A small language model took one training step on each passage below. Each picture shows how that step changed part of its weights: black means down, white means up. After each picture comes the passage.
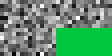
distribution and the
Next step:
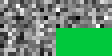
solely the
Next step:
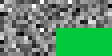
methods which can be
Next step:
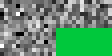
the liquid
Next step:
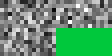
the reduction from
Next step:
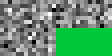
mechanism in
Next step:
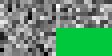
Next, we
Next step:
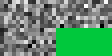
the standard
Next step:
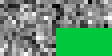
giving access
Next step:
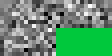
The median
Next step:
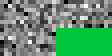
for any number of
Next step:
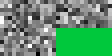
new approach for the
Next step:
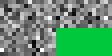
fixed time
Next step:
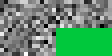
et al.
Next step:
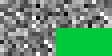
\cmark &
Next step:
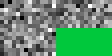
This system represent
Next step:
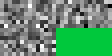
has developed out
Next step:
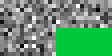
of channels
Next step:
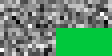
% \centering
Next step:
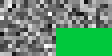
to be able
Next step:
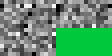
variety of
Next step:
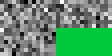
quality is
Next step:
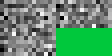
infrared observations
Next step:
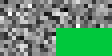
us take only
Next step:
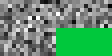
the Chinese
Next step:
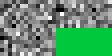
extensively from
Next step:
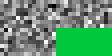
with JCA
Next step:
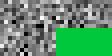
further issue
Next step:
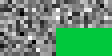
results from the potential
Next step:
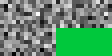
in which the
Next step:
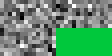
band alignment
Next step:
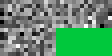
hard processes
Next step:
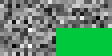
3). The same
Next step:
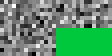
$\Lambda$ that
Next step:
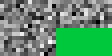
In order to perform
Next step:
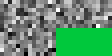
with both the first
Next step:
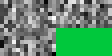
the limiting
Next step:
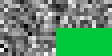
cell within.
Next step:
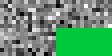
from about 37
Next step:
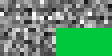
the HRS
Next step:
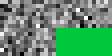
particle. For
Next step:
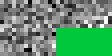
studies on the
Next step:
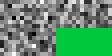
the context of
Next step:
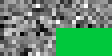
We use {\sc
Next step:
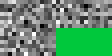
paper, results
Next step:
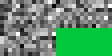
field of the
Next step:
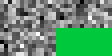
with respect to
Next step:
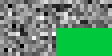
stage of
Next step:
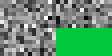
by the radiation
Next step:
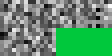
the carrier
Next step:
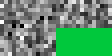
the text.
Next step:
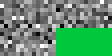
simulacra of
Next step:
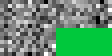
After similar
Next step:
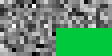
to use phase space
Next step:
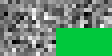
we chose to
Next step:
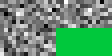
denoted respectively
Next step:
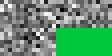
lower than that of
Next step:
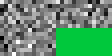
and associated spin
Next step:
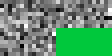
Observations of
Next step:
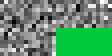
are given.
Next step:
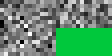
the features absent
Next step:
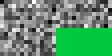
theoretically found
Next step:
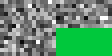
going to be
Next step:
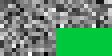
output via
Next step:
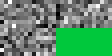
matrix equation.
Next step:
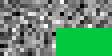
interaction brings
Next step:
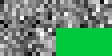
quantum computer with
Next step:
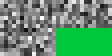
the perturbed
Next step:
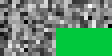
solid state
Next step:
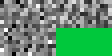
the same time,
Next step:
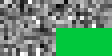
matter particles
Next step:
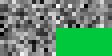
frequency band. The
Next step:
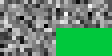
bound state pole
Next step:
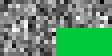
this error is only
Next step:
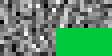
is a classical
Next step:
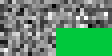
fields and $\Delta
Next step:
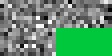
of Chiba
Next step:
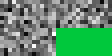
performance of ML
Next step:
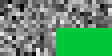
a three scalar
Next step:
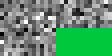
with unit
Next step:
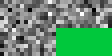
within cost,
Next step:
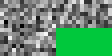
the diagonal of
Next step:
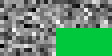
sampled in
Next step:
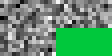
and thus be
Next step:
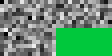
or equal to
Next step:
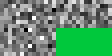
the root mean
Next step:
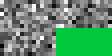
subnet is
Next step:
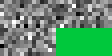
ratio at most
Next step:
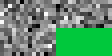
allow for the
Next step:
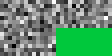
at the three
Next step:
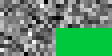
be performed over
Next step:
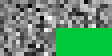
to small bins
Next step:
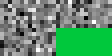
from the spin
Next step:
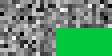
nodes could
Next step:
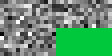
statistically significant
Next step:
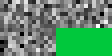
the cooling
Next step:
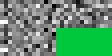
Both of them
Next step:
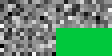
via the
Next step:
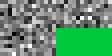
of numerical simulations
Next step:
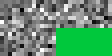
general deviates
